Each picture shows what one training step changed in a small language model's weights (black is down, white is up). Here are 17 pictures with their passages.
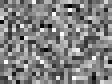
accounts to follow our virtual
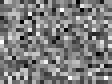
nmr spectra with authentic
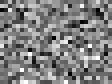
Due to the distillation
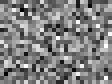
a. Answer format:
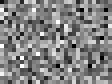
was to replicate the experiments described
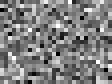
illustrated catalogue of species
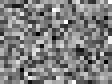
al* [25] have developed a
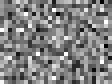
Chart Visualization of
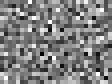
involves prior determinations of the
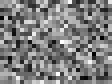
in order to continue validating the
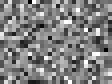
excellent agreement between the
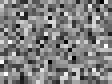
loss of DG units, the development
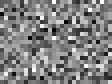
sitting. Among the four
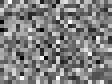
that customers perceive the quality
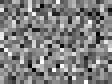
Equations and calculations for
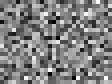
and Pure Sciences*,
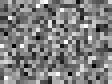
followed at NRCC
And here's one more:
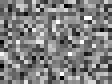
exhibit disorganization or lack of
